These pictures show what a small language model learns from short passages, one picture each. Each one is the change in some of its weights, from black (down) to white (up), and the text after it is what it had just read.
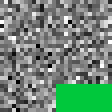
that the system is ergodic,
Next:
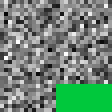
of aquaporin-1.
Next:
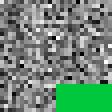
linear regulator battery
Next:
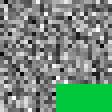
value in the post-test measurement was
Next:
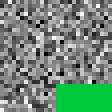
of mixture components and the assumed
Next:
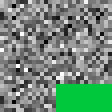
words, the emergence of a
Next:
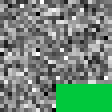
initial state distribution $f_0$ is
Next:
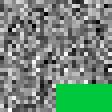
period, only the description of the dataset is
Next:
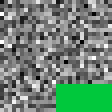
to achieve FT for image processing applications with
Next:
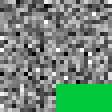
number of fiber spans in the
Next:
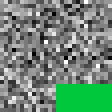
physiology and appearance. This could
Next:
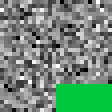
an emergency warning during the
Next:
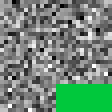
the biexponential original spectrum used in
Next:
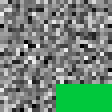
$m \to \infty$, provided
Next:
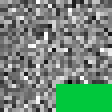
reported that mechanical stress can cause a
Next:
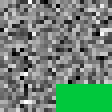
been conducted to examine whether the TFT
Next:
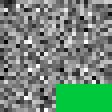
a crowded shelf?
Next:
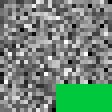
beam-related background has been evaluated
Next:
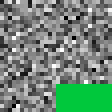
types of vaccination depends on
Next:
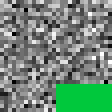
session, quantitative data about
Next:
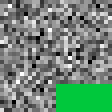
space of cus-like shapers
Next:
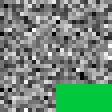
AMD EPYC
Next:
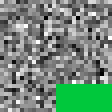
at the right time, to the right
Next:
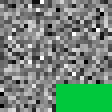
research, such as Recommender
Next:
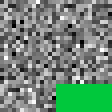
its use to describe some generalized coherent
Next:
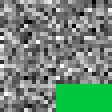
and November 2022.
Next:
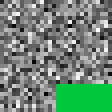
worked out. The quantitative
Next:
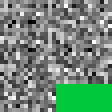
(XI) deposited from the
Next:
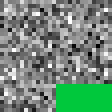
and in particular, under the items
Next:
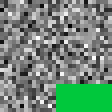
syntactic differencing as a means
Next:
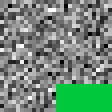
causality is modelled as
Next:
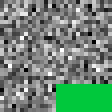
quanta. The calculations of diagrams with
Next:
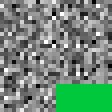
J.\ Mod.\ Phys.\ A
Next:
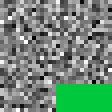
near the AUV hull.
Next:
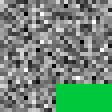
galaxy clusters; our benchmark is
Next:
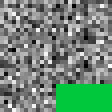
is the case for values of $R$
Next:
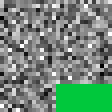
Kanun" on women's rights
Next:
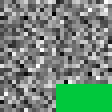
and thromboembolic events
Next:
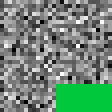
of concern for the medical
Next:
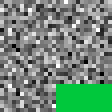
slide and noticed the font
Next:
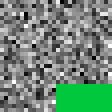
division of Cavite on the
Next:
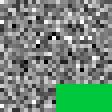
that our progress may be more significant than
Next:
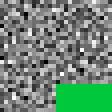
gaining traction due to increased
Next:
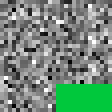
Goldstein DS.
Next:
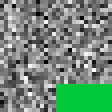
contaminations from the higher resonances and
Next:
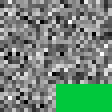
of cyber literacy on the interaction between
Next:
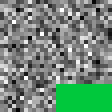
stable and can survive in the
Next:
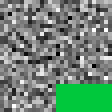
banks create so-called
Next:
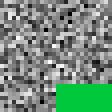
is the total mass of the system.
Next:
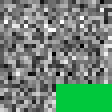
Histidine 0,07
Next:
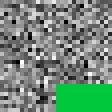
the mass spectra of the unknown
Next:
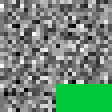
lowered we should expect this agreement to
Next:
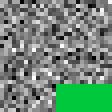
field goes to an optical parametric
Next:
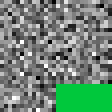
thousand. It has been employed
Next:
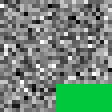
separately, assuming a cycle time
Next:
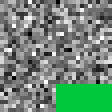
mass square \begin{equation}
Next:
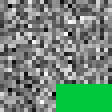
education. According to Business
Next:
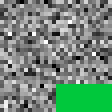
challenging experiments need to be performed in a
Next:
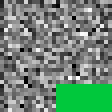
mixes. Soil Proportions
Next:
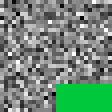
data. Of course, the
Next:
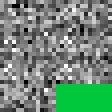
this way. Although obvious, it
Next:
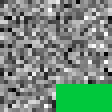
electromagnetic coupling does not
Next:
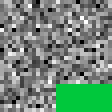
density redistribution upon Se
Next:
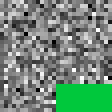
hearing outcomes as
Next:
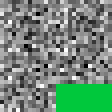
\caption{(a) The structural
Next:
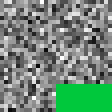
in *Ch. levi*.
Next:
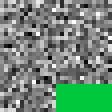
corners of ground grids. The
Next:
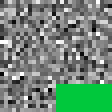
for at least one $s$. In
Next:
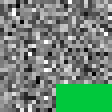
showed that synchronization enables parameter
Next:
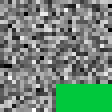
the term $T/2 g$ from
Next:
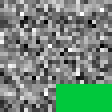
'STOP' and a green one
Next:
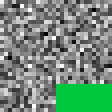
names the metrics and the
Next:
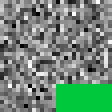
C^\ast_x C_x
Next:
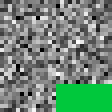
of radioactive FP from water
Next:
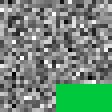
directly after the complete crystallization
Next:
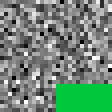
the energy spectra but only counting rates
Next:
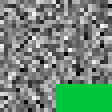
the processing of vegetable raw
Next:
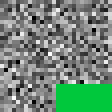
showed significant increase in the survival of
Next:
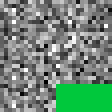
about holidays. There are aspects
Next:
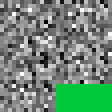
controlled by the choice of argument
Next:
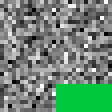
three-times in comparison to control
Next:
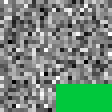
that, the large neutrino mixings
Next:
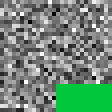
model (DM) and distributed bag
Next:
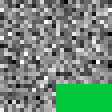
satisfies the correct scaling behaviour in
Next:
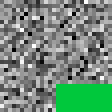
between the pole mass and the
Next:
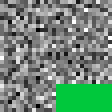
activity levels [24]. The short version of
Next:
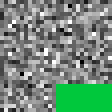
best possible decisions for managing the
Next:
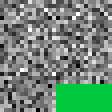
focus on sensory evaluation and the assessment
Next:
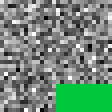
your guide into the world of not only
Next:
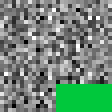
early Universe, and cosmic strings
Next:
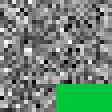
functions, which effectively lead to
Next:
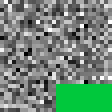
lifespan of valley
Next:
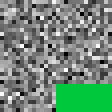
as vectors and sand flies
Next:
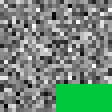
Laboratory of Anatomical
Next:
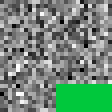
similar to disk galaxies. We present the
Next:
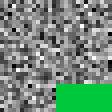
a reduction in stomatal
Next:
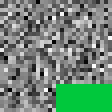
order of magnitude for each subsequent integration
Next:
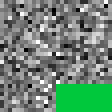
Grid Engine (SGE)
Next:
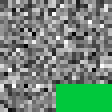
victims are to receive an
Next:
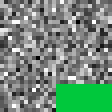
multiple *types* of orbital
